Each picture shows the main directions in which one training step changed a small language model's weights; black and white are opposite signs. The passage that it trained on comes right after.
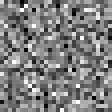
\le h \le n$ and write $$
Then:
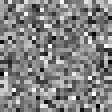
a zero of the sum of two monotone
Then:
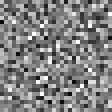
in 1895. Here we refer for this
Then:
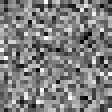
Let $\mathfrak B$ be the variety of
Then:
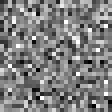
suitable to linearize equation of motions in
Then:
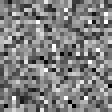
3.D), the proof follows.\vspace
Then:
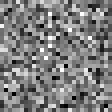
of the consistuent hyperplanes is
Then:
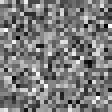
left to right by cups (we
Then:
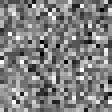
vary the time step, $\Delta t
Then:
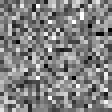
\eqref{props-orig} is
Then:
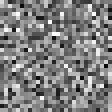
- 1$, in this sum is:
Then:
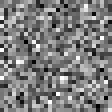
distribution, under the condition that they do not
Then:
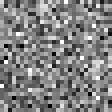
rotationally invariant neural network
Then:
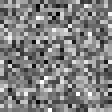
interpretation of the L\'evy density to
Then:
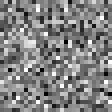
of the proof is to establish the existence of
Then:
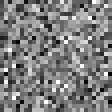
averages of the mean square errors
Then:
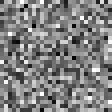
\varPhi(\zeta) $ approaching boundary
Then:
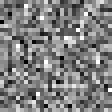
numerical, hence valid in positive characteristic
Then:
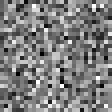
a sum of $b+1$
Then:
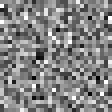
H^s({\mathbb R})\mapsto
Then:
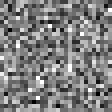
$a_1=1$. Suppose that in
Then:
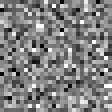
S_i$ for each $i\in
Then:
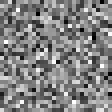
if an extension $f_S$ is a
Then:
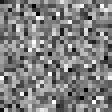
reassuring to see that the distribution of
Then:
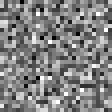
G \to G'$ be an isomorphism. If
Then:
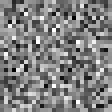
through its vertex define a $G$-equivariant map
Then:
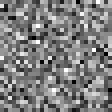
Y$ and every function $\alpha \in
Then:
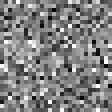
tangency of $s$ to $\Delta$,
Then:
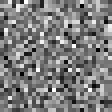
otherwise explicitly stated all functions $f$
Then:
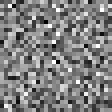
unsigned degenerate Stirling
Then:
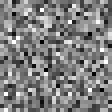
it is impossible. There might
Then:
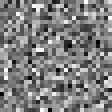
and vector-components of the first principal
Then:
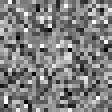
of the day-ahead operation is
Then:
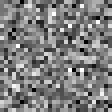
$\{R'\}$) and the identity (for
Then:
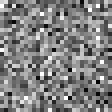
facilitates the exchange of
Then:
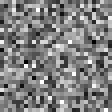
which has exactly $x_i$
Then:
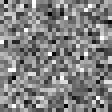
engineers continue to face exactly the
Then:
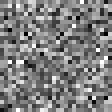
modes into the system, as done in
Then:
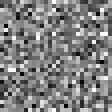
0$, which tends to zero as
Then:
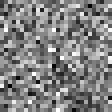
initial pulse profile%
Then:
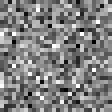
of the orbits. It follows that it is
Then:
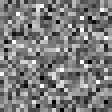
and inverse branch networks. As
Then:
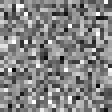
reached in particular for $n=2.$
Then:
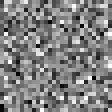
The conditions (\ref{etaright}),
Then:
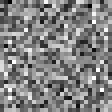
B. It follows from the proof of Theorem B
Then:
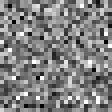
stiffness $\G$ plays an important
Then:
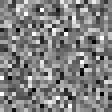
the parabolic subalgebra preserving the
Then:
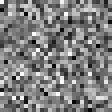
{\mathbb R}^n \setminus \Omega)
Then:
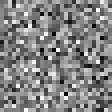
is the dependence of the water pH
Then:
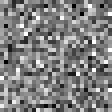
vertices called as ``domain boundary vertices'');
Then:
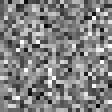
a standard neighborhood of a rank-$2$
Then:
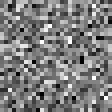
$p_i\neq 0$ we are
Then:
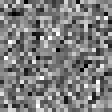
and the other will be darker.
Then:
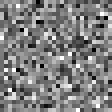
pairs that are not assigned to convex
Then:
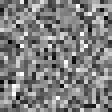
integers $m\geq2$ and
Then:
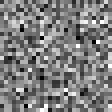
categories, it still contains definitions of spectra
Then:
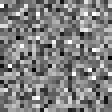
F$ and $H_t$ maximal.
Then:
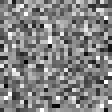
the solution of the $z$-parameterized
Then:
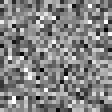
c_j x^j$, we have $$
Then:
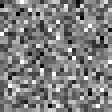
\geq 0$ and satisfies the estimate:*
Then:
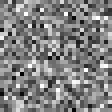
the unique solution of this equation (for a
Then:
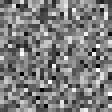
example for \(n=3\), the
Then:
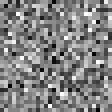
and $\alpha_-$ can be chosen to be
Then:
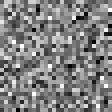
differential equations in \eqref{1.1}
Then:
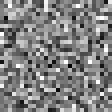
accurately and robustly perform
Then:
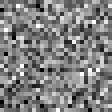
E_n\rangle_{\Rp}$ is
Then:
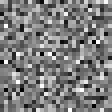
linear volume distortion function. Thus we say
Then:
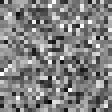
University of Alberta \\ \>
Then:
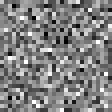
different for example in degree 3); \n
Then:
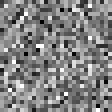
properties of amphiphilic systems},
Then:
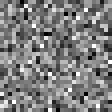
\eqref{sys} in the space of
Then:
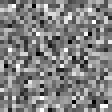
Typical values for the pressure
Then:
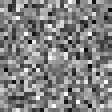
$K\cong C_3\oplus
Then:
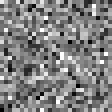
devoted to the proof of Theorem B.
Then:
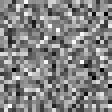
$\Psi_{i}$ is an abelian
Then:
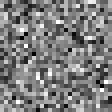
\bfam$ is a basic family for
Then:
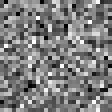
j_0+1$. The homogeneous weight
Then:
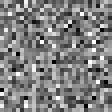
many residue classes for $x$.
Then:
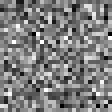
(\ref{Hodge}): Our result
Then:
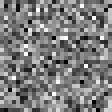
Algorithm~1 with respect to the optimal
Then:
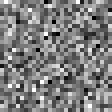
self-intersection points of multiplicity greater
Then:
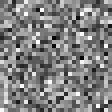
the decreasing sequence of image subspaces.
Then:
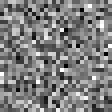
depends simultaneously of
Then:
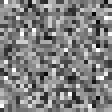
Suppose that we have removed $j
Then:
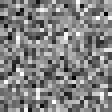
$\Tmin$, and $\Tmin$ is
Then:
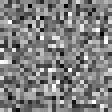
(1.13) asserts that this
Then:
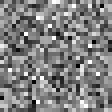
vector $\mathbf{e}_g \in
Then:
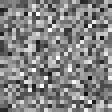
b$. (Recall that $i-1$
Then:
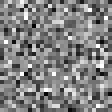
\eqref{2.24} the remaining
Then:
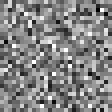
to the product $\sigma$-algebra of
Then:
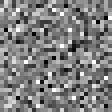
coordinates $U_j$ and of
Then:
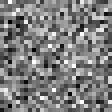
alternatively, if the
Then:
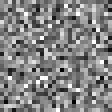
of a module $M$, it is important to
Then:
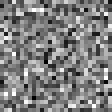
satisfies \begin{equation} \rho(\lambda
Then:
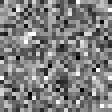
Moreover, the second assertion can be deduced
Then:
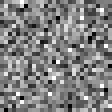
\to \cald$. In Section
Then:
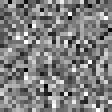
the occasion of his 70th
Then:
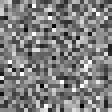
divergence of one distribution from another,''
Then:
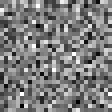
Q_n|_{Y \times_S
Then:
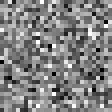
(1995). \newblock Piecewise
